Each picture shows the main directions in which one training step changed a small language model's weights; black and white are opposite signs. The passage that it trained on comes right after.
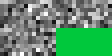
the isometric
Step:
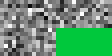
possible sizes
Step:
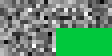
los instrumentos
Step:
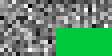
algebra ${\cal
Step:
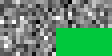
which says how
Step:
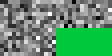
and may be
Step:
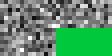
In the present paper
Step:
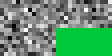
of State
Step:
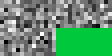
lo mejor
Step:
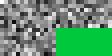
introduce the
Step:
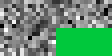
by joining
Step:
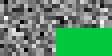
Then, there exists
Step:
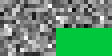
stay positive on
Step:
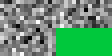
A pendent
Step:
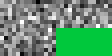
have an expression
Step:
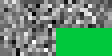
ishini aniq
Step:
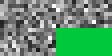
as site
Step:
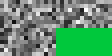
list of
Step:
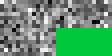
sufficiently small).
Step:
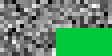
в этом
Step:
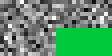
B \longrightarrow
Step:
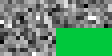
a cinq
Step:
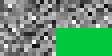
birligi va
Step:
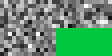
be seen in
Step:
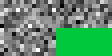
the crossing
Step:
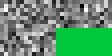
times \[
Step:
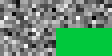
bilan jahon
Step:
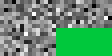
образования 6
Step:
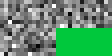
of 1-dimensional
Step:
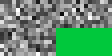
$A \in
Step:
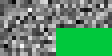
É uma
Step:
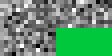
um tratamento
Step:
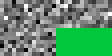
fe, no
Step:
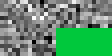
distribution. This class
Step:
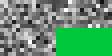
to the FI
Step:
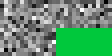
the following theorem.
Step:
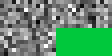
kleine und
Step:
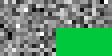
три основные
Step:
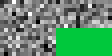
compute easily $$
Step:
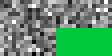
existence and properties of
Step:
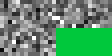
path of length
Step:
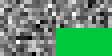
in a good
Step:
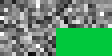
$R$ such
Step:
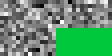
fixed point set of
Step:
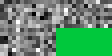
1. Kishi
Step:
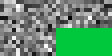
known, which is
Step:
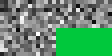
all $i =
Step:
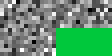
de lo que
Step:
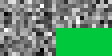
borish va
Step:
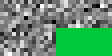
tili va
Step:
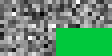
A \right)
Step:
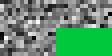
is proved in a
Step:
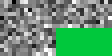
of students of
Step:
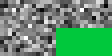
on modern
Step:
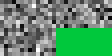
есть в
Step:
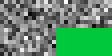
subjectivity of
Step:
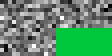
As such, we
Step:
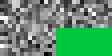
outer boundary of
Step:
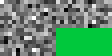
at these points.
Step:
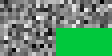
In this case Corollary
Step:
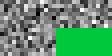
parity condition.
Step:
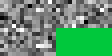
function for the manifold
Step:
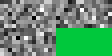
of criminal
